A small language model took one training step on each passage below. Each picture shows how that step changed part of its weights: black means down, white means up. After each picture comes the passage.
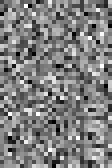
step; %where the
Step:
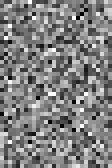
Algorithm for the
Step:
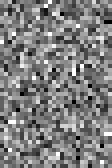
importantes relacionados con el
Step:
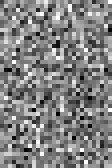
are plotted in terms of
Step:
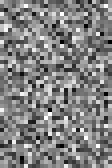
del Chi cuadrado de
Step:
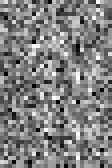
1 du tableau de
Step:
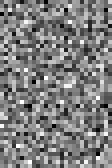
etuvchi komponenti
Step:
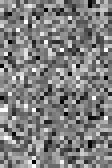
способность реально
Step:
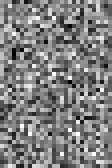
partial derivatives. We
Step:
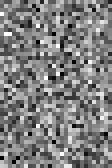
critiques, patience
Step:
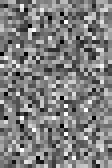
reações químicas e
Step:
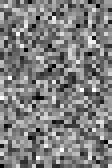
Modeling in Street
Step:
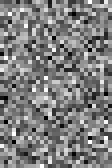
o‘ziga xos
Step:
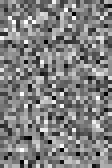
de mancha en la
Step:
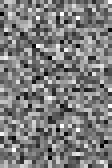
e criança, o
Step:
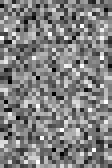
procedimentos de acesso
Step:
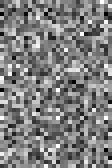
$q\bar q$
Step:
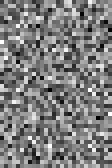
but then sellers can
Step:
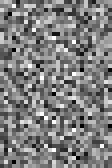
жалб этишига
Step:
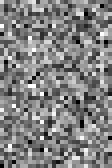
back-off range is not
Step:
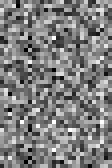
а также — в
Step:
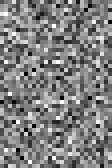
haqida so'z
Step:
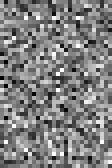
perlu dianalisis
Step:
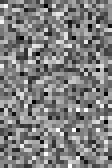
delu tal lahko
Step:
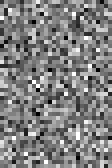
trofeo) y
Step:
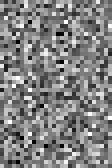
yuzaga keladi.
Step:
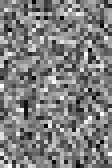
on *A*, provided that
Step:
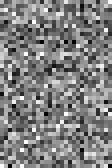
the vector torsions play
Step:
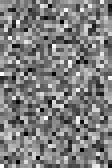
acadêmicos e
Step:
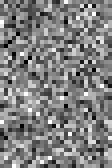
population. Above $
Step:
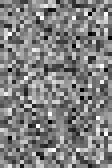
are detached from the magnetic
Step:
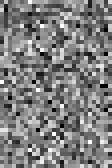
(left: orange,
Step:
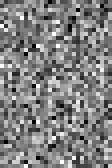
the operation parameters, within which
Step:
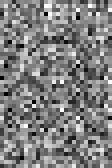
were detected on only one
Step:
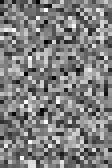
to choose among the
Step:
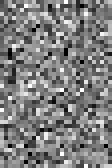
E}{\partial y_k}
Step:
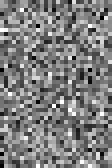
of metallicity are also derived
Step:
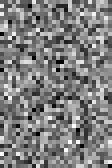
escena digital.
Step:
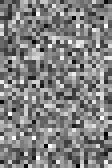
notations, a general description
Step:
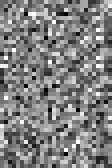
as boas práticas da
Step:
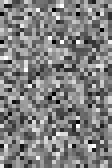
that spans the entire
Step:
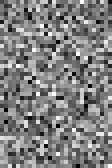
detonation naturally follows a
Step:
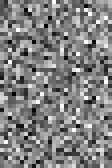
boson particles, such as
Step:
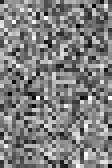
contact resistance and
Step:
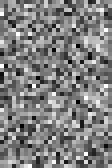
treatments. For example,
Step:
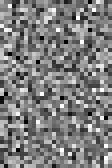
means that it cannot be
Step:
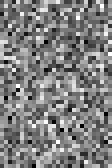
to be established in the
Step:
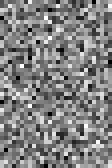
transmission is given by the
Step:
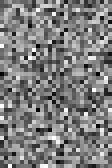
Here we used Lemma
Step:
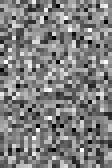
circuit representation can provide an
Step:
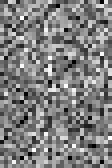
measured MD collected in
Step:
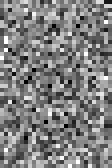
sendo de cursos da
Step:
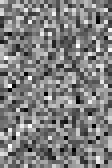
mumkin. Internet
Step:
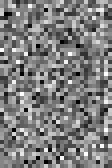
Н. Рахимова,
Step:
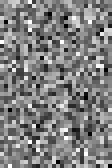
require the mass difference between two
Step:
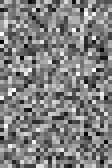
grouped into Records based
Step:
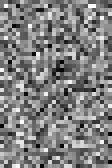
Pertanyaan dan
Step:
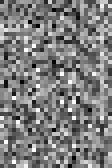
of sources for which we can
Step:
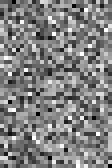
age. To achieve
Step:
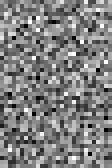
statistical analysis} It is well
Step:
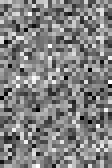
time step) we compute
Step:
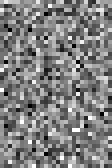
of the symmetries on the
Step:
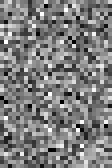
marcos de comprensión
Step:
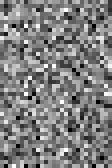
de los accesorios
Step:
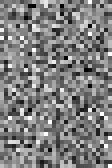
hydrogenation of CCO
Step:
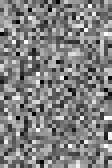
oldi. Ayni
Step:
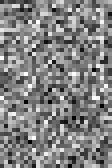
of models studied in the present
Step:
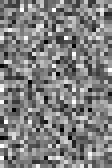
of noncommuting
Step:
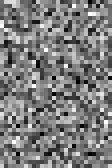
voltage has to flow
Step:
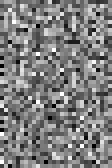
thank P. A.
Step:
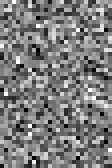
*Cambios en los
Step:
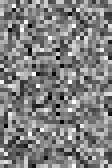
formation in galaxies back to in situ
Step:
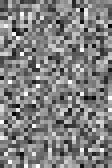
initial distance between the two stars.
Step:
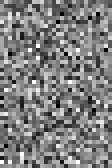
e equitativa.
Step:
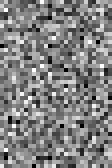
BPSK signal is
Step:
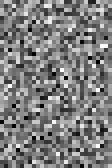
denotes the effective channel
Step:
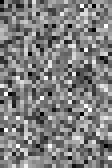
Professor Utayev
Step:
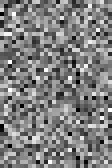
resilience with the smallest
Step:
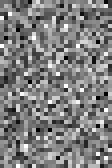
Prodotto Finito
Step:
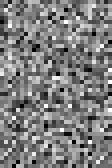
are compressed away from
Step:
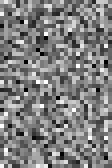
ou principais da causa é
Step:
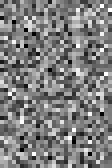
entries are rendered
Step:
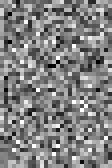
не аллома ва
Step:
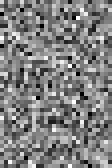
form factors for the nuclei.
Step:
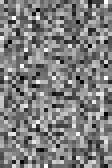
к определению
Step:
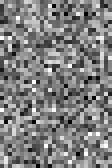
the DRL-based
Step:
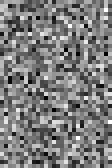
ao invés de conceitos
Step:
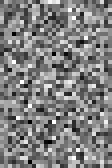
velocities calculated using the
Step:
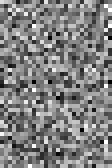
more clumpy image in
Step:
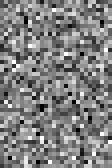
muhim omillardan
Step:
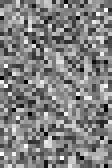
and Fui, Yong
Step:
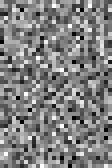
of equations \be \left(
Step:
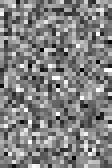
та не звичної
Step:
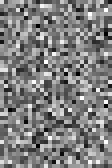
e registrar todos
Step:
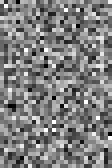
g'oyasi: asosiy
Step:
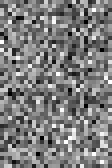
supported by experimental data of the
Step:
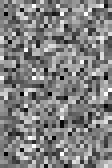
може аналізувати
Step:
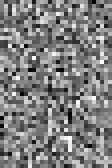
nog te digitaliseren
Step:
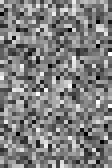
continuu, denumit
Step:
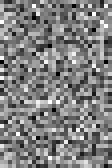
Abbildungen lokale
